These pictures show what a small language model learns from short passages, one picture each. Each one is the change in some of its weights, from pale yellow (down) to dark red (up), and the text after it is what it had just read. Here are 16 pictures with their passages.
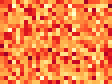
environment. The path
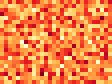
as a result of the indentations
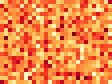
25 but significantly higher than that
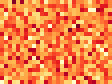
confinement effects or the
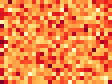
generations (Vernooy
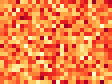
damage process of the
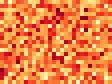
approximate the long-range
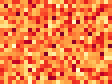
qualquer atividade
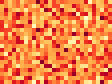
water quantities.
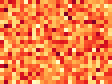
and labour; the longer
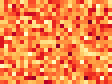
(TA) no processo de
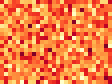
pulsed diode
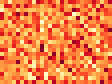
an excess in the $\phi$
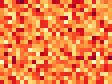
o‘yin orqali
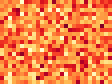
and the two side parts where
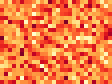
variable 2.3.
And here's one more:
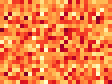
only information known about these
